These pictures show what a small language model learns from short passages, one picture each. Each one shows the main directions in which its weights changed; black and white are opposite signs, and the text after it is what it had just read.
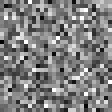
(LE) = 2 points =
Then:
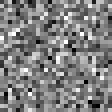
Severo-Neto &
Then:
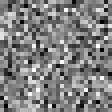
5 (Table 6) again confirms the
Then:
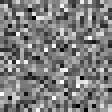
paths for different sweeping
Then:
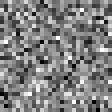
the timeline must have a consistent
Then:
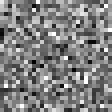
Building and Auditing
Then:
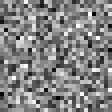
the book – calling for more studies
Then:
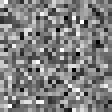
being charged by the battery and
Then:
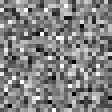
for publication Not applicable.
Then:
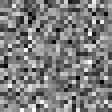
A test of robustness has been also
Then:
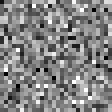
Medinipur, Haldia
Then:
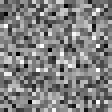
Kumaon regions were chosen
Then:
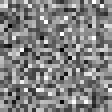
os and the guest os.
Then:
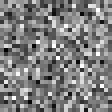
note that although the same number of
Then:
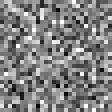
our favour, if and when we
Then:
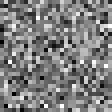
and design them to facilitate the
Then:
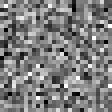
and pharmacological interventions.
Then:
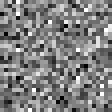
analysis, and agroecological modeling in
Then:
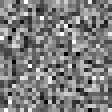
comprehensive and standardised
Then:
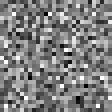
The authors declared that no experiments
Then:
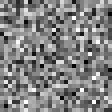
infrastructure upgrading was a
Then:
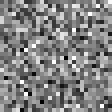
the persistence of historical
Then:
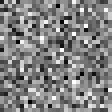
Solid State Inorg.
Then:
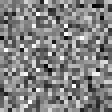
the death penalty with a
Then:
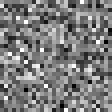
ticks, but some general information is
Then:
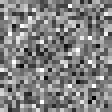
fraction. Alkaloids are
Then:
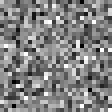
as a detailed discussion of
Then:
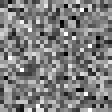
celebrity rather than
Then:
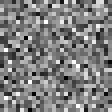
However, the existing scholarly
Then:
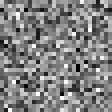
the management of adult lower respiratory
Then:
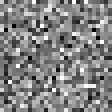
risk factor for developing MPA.
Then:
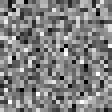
laser stabilization considered in the
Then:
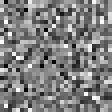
has significant effect on financial system stability -
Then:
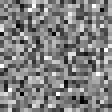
of Obstetrics and
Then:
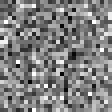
crystallization (used as model
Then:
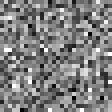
and discussed in detail. The
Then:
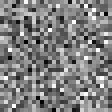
satisfaction, employers were seen
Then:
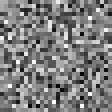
kidney was the only significant
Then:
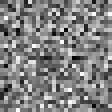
organized and updated; - using standard
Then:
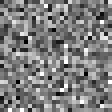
marine ecosystems and
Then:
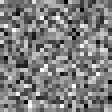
surface roughness R_a was measured
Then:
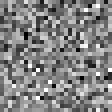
the fact that physical activity is of vital
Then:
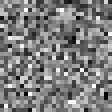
in this study is subject to the following
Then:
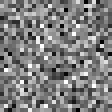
motivations, actions, preferences
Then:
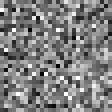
Typhimurium* and
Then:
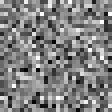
software engineers [15].
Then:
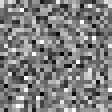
making it an important interest for countries such as
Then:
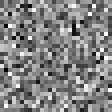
Future” (Fridays for
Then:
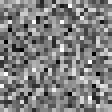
for an approximate calculation of the
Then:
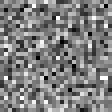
Burm f. (Kantakari
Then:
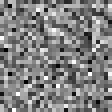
the equivalent value for pregnant
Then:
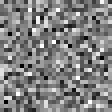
are to describe the antibiotic
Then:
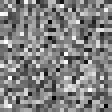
evaluation can simply be given by
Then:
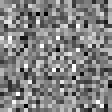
Figure 5. The residual of the difference
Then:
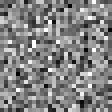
weak link among actors in
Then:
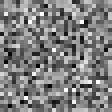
Academic counseling service is
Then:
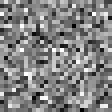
elaboraron la Dieta 1
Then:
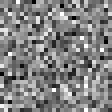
highlighting the need for a
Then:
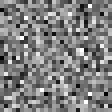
The method is based on sorption of
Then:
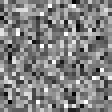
Youth Service Corps) have
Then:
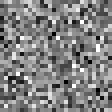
a short-term research grant of
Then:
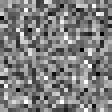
in sausages $6.62
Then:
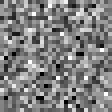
Sustainability. Since the P value is
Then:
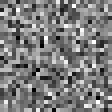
10. Goodman LS.
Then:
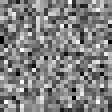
with the number of seeds of the system
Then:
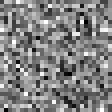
P. Venable,^b
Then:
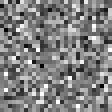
described method underlying OXY is
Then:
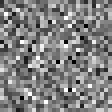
section) Fig. 5 Effect
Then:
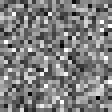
The authors declare no conflict
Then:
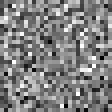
score there is a significant difference in the mean
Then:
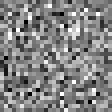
Infrastructure Consortium
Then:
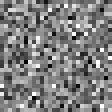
head of the unit. This study found
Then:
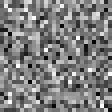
N N N N N V V N N N
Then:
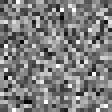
comparison to nurses and this
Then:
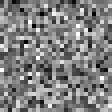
been one study by [18] as far
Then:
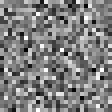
the assigned totality of projects
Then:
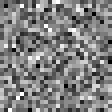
of medical care professionals'
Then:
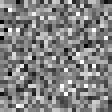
solution to clean water, aiming
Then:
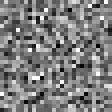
are of even lower control values. When
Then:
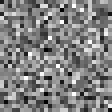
hundreds of millions of
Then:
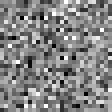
be analysed. In this phase, according
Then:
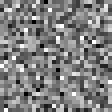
structure which encapsulates the
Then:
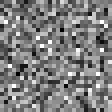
so far. The lull in capital
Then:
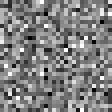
to improve the economy. This means that the
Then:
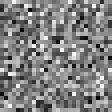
UML Unified Modelling Language
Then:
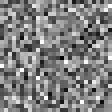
with their image to confirm the
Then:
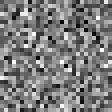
data collection was the Science Process
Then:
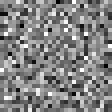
study was to evaluate the relationship between
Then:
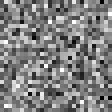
content. The pressing load used
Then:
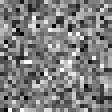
scheme for Ag^+ and
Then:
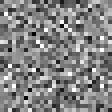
uric acid, and creatine
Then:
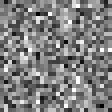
Design This study is quantitative
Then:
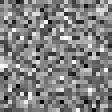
predicate phrase in full:
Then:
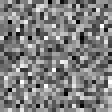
of 13). Regarding generalised
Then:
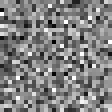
products, such as water and oil), similar
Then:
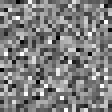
capillary structure, and defect content but
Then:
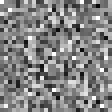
new experiences for tourists.* The
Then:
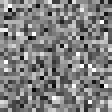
- Comes with installed sensors -
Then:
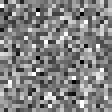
settings (Mphahlele &
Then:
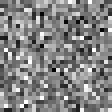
provide reliable service to their communities
